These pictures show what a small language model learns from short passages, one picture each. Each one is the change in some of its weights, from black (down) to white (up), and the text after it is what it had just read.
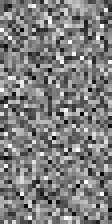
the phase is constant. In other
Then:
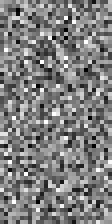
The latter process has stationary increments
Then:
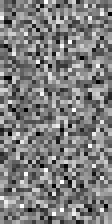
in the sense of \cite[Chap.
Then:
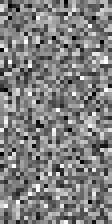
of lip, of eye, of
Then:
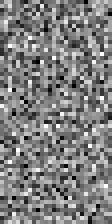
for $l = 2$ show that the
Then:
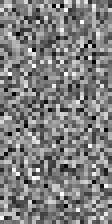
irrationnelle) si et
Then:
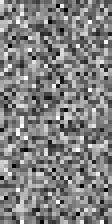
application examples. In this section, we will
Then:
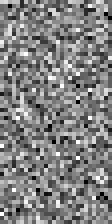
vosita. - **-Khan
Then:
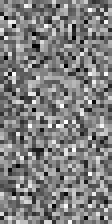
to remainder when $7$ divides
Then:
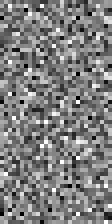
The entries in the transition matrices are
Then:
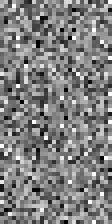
clinical effectiveness against
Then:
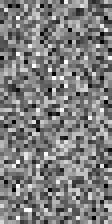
climática dentro de las
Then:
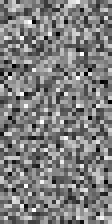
elliptic problem modelling the displacement of
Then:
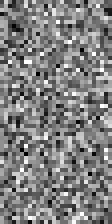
extent, three-dimensional graph drawing
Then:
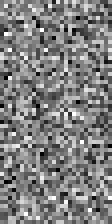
cronológica de solicitudes
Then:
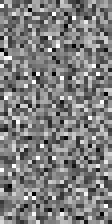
its boundary outer normal will be denoted as
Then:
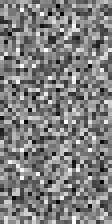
Средней Азии»
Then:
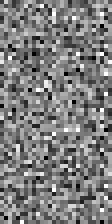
fixed, arbitrary: \begin{equation}
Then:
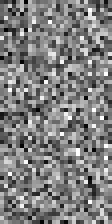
Career Choices? A
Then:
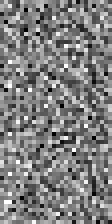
function on $U$ such that $H$
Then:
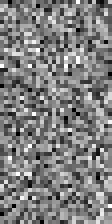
incidencia de dengue,
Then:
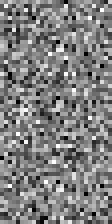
Theorem \ref{unbdeux} and
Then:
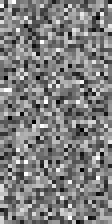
work focuses on the space-time
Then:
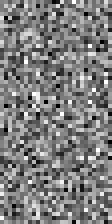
O'qitishning uchinchi
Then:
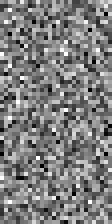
associative part has been overseen in
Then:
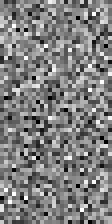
problemas, en cuanto al
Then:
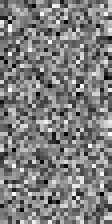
e^a \wedge e^b \circ
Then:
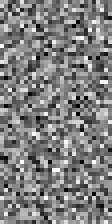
or post-Darcy was studied
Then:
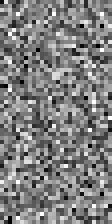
time, but not on $R$. Then,
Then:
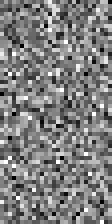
Ngada. Pengambilan
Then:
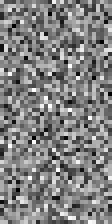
secure this research project.
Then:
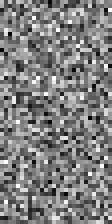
conjecture \footnote{It is often
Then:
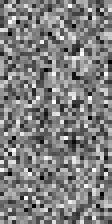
we get non-trivial estimates for
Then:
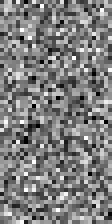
stringy $E$-function of a
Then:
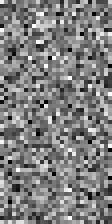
como fomentou a construção de
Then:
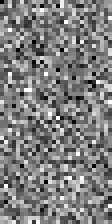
$\pi:Q\to E$ be an
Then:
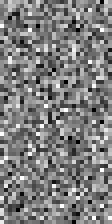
конференция маърузалари
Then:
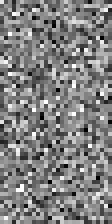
From the previous proposition we immediately get
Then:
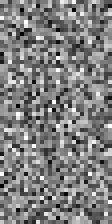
a $\clZ$-adapted
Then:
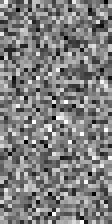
nodes, forming sets $\mathcal{B}$
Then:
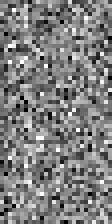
com os achados clínicos na
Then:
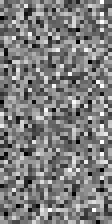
институт текстильной и
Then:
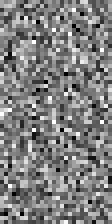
is included regarding the passive
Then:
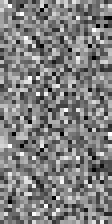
Hence, if $\Fc$ is
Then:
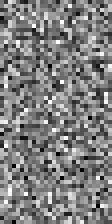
of two, then we obtain the sum of the
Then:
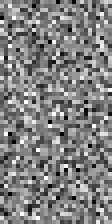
and female students show equal
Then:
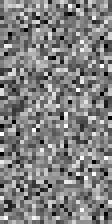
texte chiffré, la
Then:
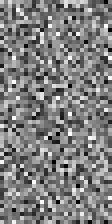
Microwave Conference
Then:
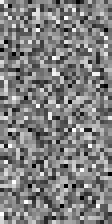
not fail, the number of parking
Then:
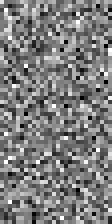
$A$ is a degree-drop
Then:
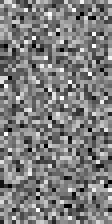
representation, $\widetilde{\nabla }$ is an
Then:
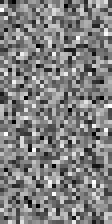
House, West Arcot,
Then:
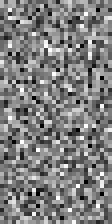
and the complement. (iii) If
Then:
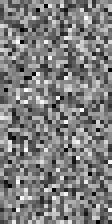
transverse to the evaluations ${\rm
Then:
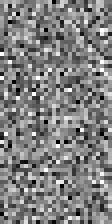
cantonal d'archéologie,
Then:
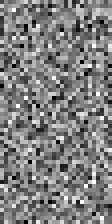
é típica da Era
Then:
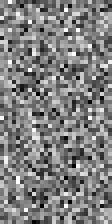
\end{equation} It follows that we are
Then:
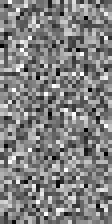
The analysis was carried out using the
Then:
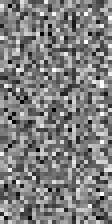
Августина, но
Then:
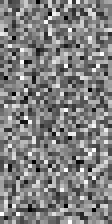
case, the concentration matrix of vector
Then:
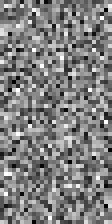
trait theories in one simple statement.
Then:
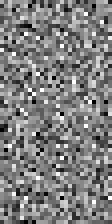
imkonini beradi [4],
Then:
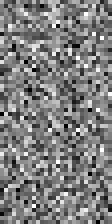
dalam suasana asam,
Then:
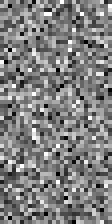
\cdot y^{\beta} x =
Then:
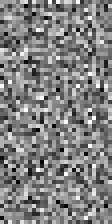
vaches Nombreuses
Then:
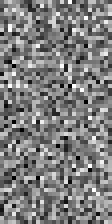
Até o momento não observamos
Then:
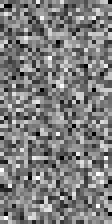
ulardan kamida uchtasi
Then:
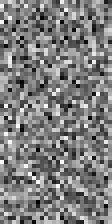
let $y$ be a data vector
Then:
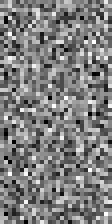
yag‘rin balandligi
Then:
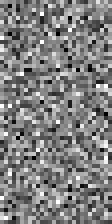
Sette, L., *Non
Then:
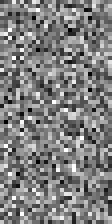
inequality (\ref{ineqone}) holds.
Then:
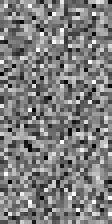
audit, dan rasio
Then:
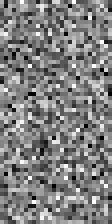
we present the main results. Section 3 gives the
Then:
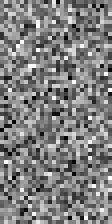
compreensão e oposição
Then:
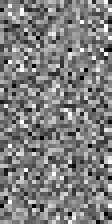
(EUDE). A nivel
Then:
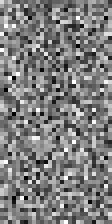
quasimap $f\colon C \rightarrow
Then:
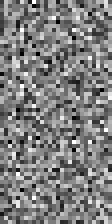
uso inconsistente do preservativo
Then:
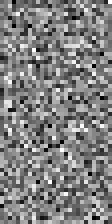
& \text{if } x \sim
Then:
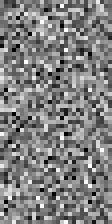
2nd FORUM OF
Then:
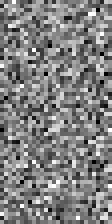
externo, entre ellos: un
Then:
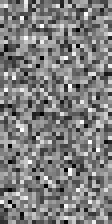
psixik portlash hollari ham
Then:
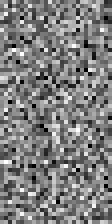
self-adjoint and unitary operators.
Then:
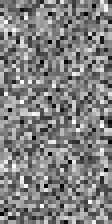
antara kepercayaan diri
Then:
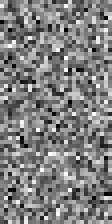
vechi.../ Nu au uitat
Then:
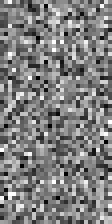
relativamente cortos entre los
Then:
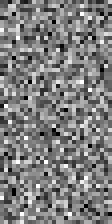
cases (logistic growth, weak and
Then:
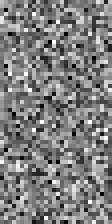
no-perfekt shakllarini
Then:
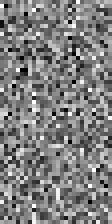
\begin{aligned} e^{\beta
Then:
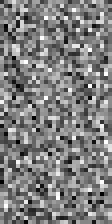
and listed in Table 1 of
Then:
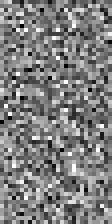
the following holds, \begin{itemize}
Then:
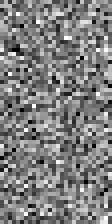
ega bo'lib, u
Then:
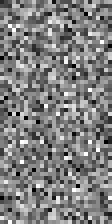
educativa por especialistas del
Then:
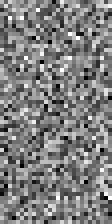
mehmon” sifatida
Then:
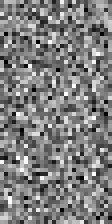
Grassmannian elements $w$,
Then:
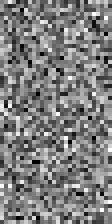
variable for fitting Model
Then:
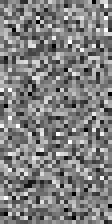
is denoted by {\rm SPU}
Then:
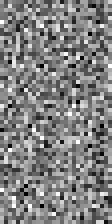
веде свої бої за
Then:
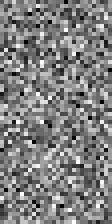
the pressure space \begin{eqnarray}
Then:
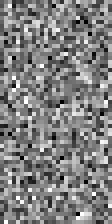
четко виден резкий
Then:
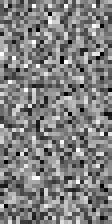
zimmasiga oladi".
